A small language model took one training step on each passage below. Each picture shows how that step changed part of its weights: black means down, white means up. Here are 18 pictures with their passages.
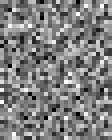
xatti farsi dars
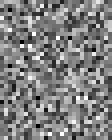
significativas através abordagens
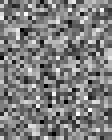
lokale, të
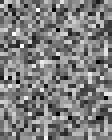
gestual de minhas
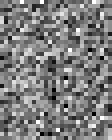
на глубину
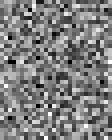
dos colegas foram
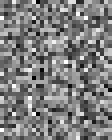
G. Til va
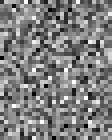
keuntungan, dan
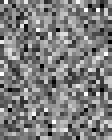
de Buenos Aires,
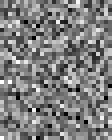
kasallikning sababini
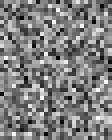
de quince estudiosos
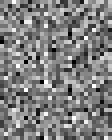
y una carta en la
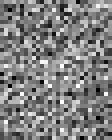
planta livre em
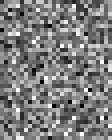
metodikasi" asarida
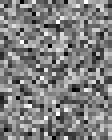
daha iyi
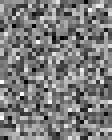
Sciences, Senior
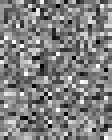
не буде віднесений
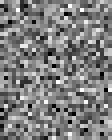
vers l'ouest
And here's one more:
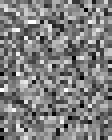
le estuvo diciendo
